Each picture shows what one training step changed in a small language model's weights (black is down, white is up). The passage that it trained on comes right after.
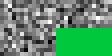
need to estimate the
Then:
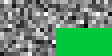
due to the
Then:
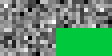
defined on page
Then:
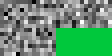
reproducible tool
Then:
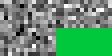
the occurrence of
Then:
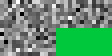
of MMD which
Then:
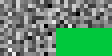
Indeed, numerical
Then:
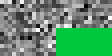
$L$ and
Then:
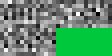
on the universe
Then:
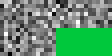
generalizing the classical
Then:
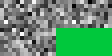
$n \in
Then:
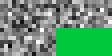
denoting the transformation
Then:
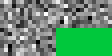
due to several
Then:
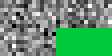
be a subgraph
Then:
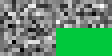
It is required that
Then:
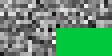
is called the
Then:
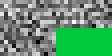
is odd. This
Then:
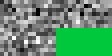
sum copies of
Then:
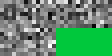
$A$ on
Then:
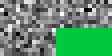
module of a uniquely
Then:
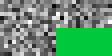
respectively, we have
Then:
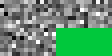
of the Laplacian as
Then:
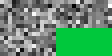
linearly independent over
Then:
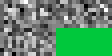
Wiener processes
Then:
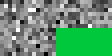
Numerical Examples
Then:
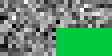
We have also presented
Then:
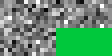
H $, then for
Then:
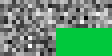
depends on the
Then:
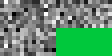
below. \bigskip
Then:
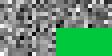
and the Second
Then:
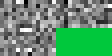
hypersurfaces in
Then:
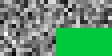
remark that this is
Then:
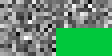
and $\gamma$
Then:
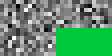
When $\tau$
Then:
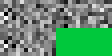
continuous action of
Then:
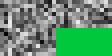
intervals with ends being
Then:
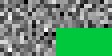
space arises naturally,
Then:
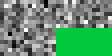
and let $\ps
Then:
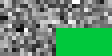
have a factor in
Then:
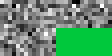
used to determine a
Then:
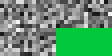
in the literature,
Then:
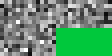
branch of the
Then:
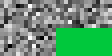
polytopal complex
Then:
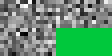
{\it a
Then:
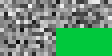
is a row or
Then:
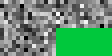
the identity. Now
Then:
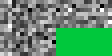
fluid to the
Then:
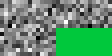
of Theorem D:}
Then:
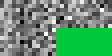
or associated concept to
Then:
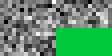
series involving digamma
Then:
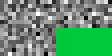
The resulting first and
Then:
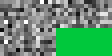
solution of the above
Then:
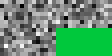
the column index of
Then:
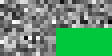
by induction on
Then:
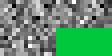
extended infinitesimals
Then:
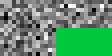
are not accurately
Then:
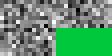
averages associated
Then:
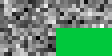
statistics. A
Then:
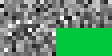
of Cartan type where
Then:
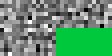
and we study the
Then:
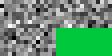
of real analytic functions
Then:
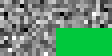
a projection, then
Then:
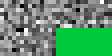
a trajectory in the
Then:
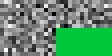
algorithms to the following
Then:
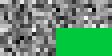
the average (or
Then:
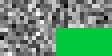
local situation needs a
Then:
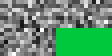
can consist of
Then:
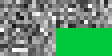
be the true value
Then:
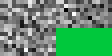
can establish a strict
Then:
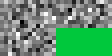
if $\mathcal
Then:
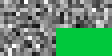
not totally
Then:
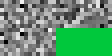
a metric space of
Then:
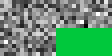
instead of the
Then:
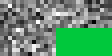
assertion that uniformly in
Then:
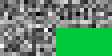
on $\GLn
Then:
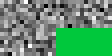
Relation} shown
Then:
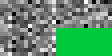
them later*
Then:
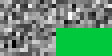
no effect on the
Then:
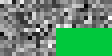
$f$ and
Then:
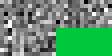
tempered distributions
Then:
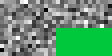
M$, we can
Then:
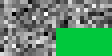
functions. We provide
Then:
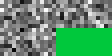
B}$ are the
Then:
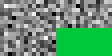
a particular case of
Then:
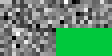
are twice continuously
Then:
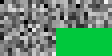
the incidence variety
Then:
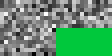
8 in Jech
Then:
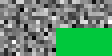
by solving an elliptic
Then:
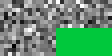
third panel
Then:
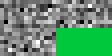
involving three unit
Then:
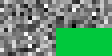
to provide ion
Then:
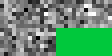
step. If the
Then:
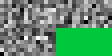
gradient and Hessian of
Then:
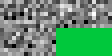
on the automorphism group
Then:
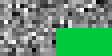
whose proof is simple
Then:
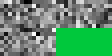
endomorphisms on
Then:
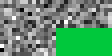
MHD equations
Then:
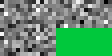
of Control of
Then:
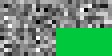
Hence also for continuous
